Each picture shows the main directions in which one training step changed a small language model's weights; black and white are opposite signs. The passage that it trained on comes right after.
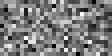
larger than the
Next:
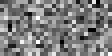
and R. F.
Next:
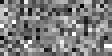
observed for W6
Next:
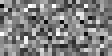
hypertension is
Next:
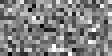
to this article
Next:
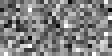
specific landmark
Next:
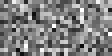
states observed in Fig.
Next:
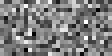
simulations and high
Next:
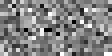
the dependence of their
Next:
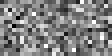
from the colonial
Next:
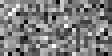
able to effectively
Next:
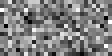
for the realization of
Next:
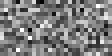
information. All
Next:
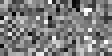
the no capillary
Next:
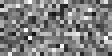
Our goal
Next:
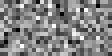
1 Factor 2
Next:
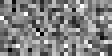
particles due to the
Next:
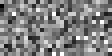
simply be
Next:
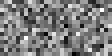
in the case of
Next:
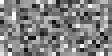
pertains to both
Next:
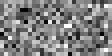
previous decade,
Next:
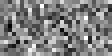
a replacement
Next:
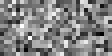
different to the ones
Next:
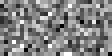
Figure 8, it
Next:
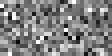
experimental convoy
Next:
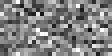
cases. The {\it
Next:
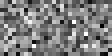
for supporting the development
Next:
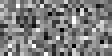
out due to the
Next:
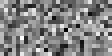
each weather input,
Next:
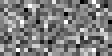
I am happy
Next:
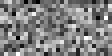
trust chain
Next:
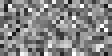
or support the results of
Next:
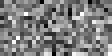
mass and can expand
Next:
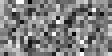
by complementing
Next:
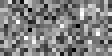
on a finite surface
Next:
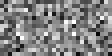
transmission delay
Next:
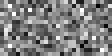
adopted for
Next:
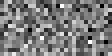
processed in the
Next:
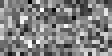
Europe and
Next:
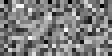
steps to be
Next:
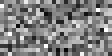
Jy (Figure
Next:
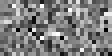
the massive
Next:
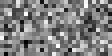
zero for all
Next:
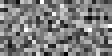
EAS Publications
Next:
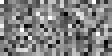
showcase the distribution
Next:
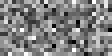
of each domain.
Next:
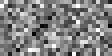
damage, and
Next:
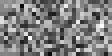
possess a
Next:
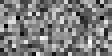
of anchor
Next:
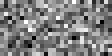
number of publications between
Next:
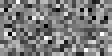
reduces the
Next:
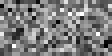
the jamming
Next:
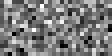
of any action.
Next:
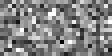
the electric field.
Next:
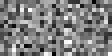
be used; data to
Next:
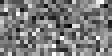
interesting to consider the
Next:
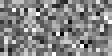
which was introduced by
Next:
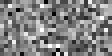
specific geometry
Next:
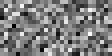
Results of
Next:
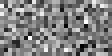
conceptually due to
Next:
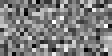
may affect as well
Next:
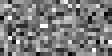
the interactive
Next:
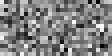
subjects with
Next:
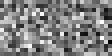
constant flow rate model using
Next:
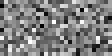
The rule is that
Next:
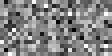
the first quark,
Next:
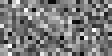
spent more than a
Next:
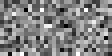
rates per year with
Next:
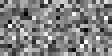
Engineering in
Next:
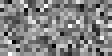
model presented in this
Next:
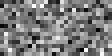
sufficient to
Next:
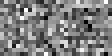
This can be done
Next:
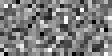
The operational parameters of
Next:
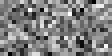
predicted at low
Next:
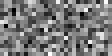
computation of the
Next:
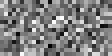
last vertex with
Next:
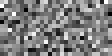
yeast extract
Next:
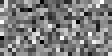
possible to achieve
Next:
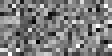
the chemical
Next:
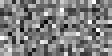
4f relay
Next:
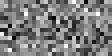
insoluble in
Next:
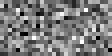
FDEs as
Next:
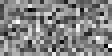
NDCG for
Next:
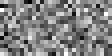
the edge vector
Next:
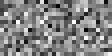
Group of
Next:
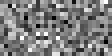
obtained taking into
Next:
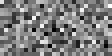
who make
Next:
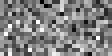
independent sources of
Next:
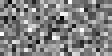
are available
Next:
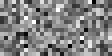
groups with a
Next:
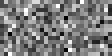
original time
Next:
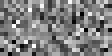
into two broad
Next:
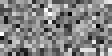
hcp Co
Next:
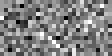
global optimal
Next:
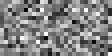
focus remains on
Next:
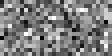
used in this study were
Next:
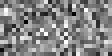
seen that the
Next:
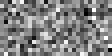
of the scalar
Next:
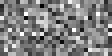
and final states,
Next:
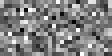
were analyzed.
